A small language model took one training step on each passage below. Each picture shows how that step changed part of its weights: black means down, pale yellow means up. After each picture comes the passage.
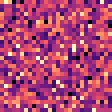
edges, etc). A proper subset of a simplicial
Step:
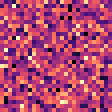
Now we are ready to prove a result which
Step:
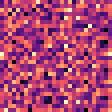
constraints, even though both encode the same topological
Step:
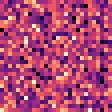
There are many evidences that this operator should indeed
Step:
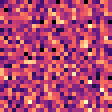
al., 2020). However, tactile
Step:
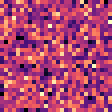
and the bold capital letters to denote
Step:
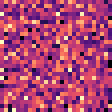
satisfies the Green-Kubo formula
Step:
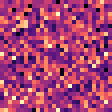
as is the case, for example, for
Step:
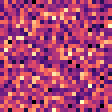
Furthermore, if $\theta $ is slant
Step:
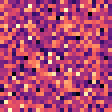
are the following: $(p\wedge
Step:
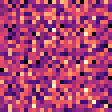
authorized medication is TPOXX 200 mg
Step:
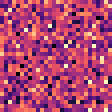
issues in evaluating the integrals. However,
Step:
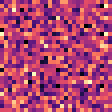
and $\partial^{k}F\left[
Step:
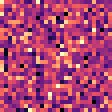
the Baxter-King filter.
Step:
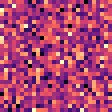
Hierarchy of Effects – Decision
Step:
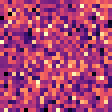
the parity problem, and some conjectures
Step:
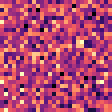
which stems from the discretization of the
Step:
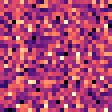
adoption of principles of Open Science seemed to be
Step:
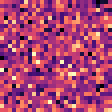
in the univariate case and with the symmetric
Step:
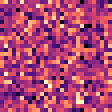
from the blood of Bushuev breed
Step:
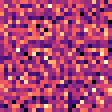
pressure through adaptation in response to changes in
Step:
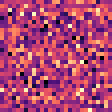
an unaccounted for systematic error in the
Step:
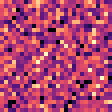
1)(1\otimes R)(R\otimes
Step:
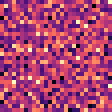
over anhydrous magnesium
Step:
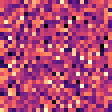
The unique stationary distribution for ${\bf Z}$ exists
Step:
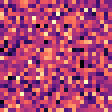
and determine its holomorphic part. We generalize
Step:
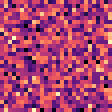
lives and property. It is urgent to
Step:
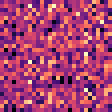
atherogenic lipid profile,
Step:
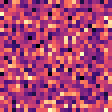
on the point of the Jacobian.
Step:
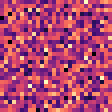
the use of internal organizational data not available in public
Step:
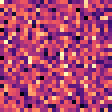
we have used the short\-hand notation
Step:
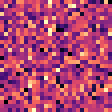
caring for patients directly involved in the study:
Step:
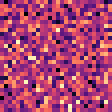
function of a fractal set, which,
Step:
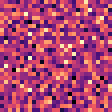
and Pandin have similar physicochemical parameters
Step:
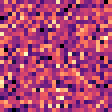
the subsequent outcomes for different kinds of
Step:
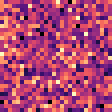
Therefore in my humble opinion
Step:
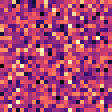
for $n=4$. Namely,
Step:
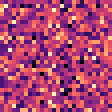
application in mapping and diversity studies.
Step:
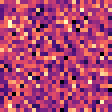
these settings, approaches based on ad-hoc
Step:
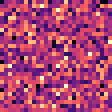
first example: $x_0 = 0$,
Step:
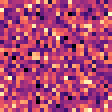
emergency index[19], and upon studying
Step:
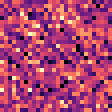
from different sectors (Chang and Liu,
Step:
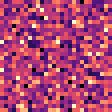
is also in contradiction of models of asymmetric
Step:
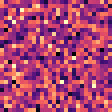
detection and quantification of DF in environmental samples
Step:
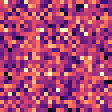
d\boldsymbol{\lambda}$$ $$\leqslant
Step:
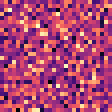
is an $R$-coalgebra morphism, then
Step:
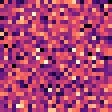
same spirit of the well-known result of
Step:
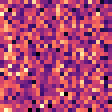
by (A2) \begin{align*}
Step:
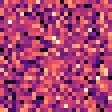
indicates that, on average, MSMEs reveal
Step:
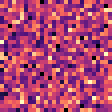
in section 1. The answers from the survey
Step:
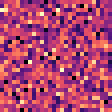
\sup \limits_{\vec{x}
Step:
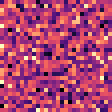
The resulting formulas are cumbersome and
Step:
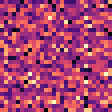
hydrocarbon reservoir, is usually
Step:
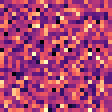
what happens? In fact, Yau in
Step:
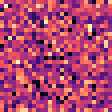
experiences of the family members while caring for
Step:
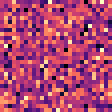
Instrument Co., Ltd. China),
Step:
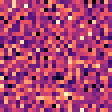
by RegioFlora and the use of
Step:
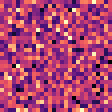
blockchain remains a critical issue. The current infrastructure of
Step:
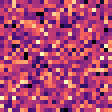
movements and supporters of LGBT On
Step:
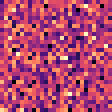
where $\mC_{\mS}$ is the
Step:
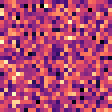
tax assessment and payment and enhanced the
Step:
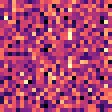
International ACM SIGIR Conference on
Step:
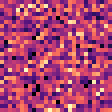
in the case of the Quadratic
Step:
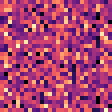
reacts when travelling in a
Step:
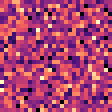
of caution, for a number of
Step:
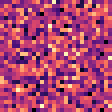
percent female. The implication of this
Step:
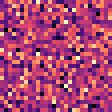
particular, it has been found that managers
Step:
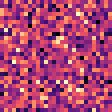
that we can use more mathematical tools to solve the
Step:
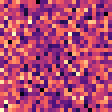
$[C]$ in the brauer group
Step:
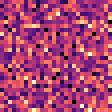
al. (2006) state fungal disease spread
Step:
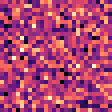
$rr(G)$. In this article, we
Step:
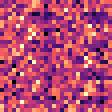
however there are several items in the three variables that
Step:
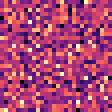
the displacement conversion of the
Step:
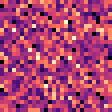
would observe some aspects, like alphabet, word
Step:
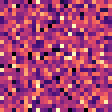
Thue equation solver, we verify that
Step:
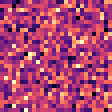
= moderate 608 water deficit;
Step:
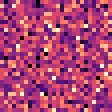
of electromagnetism accurately describes light
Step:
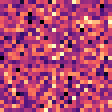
$V_m^{\boldsymbol\ell}$ is
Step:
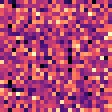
equilibrium between ionic surfactant
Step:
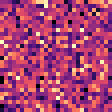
convexity properties of a related problem, given by
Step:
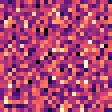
\end{array} \end{eqnarray}
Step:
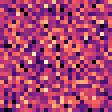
the Muckenhoupt inequality might
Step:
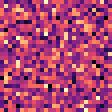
cohorts and digital mobility outcomes
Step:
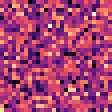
for lining of furnaces for
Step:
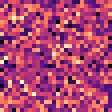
minimal dominating sets of G . If D and
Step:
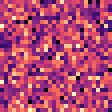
train traffic. This puts the participants in
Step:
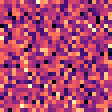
encapsulation of sound generating and processing
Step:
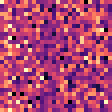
it by the right-hand side (8):
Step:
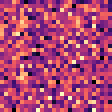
of the total demand for Co is for the
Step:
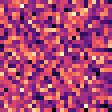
flowchart Figure (1). Figure
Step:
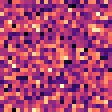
model exhibits a phase transition with known properties. We
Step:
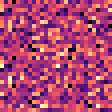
tumor* OR tumour*
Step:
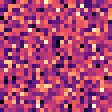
for age Age Group Dry eye
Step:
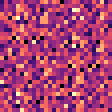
improvement of education levels, learning, and research
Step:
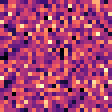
but resolved after birth.
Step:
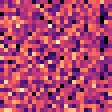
Ni–YSZ region next to the
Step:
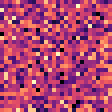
engineering curricula, they start developing distinct ways
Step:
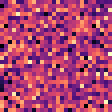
the semigroup $S(X)$ left bounded for
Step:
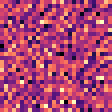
the Autoregressive distributed lag
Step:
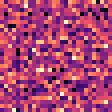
process is carried out by dispersing the catalytically
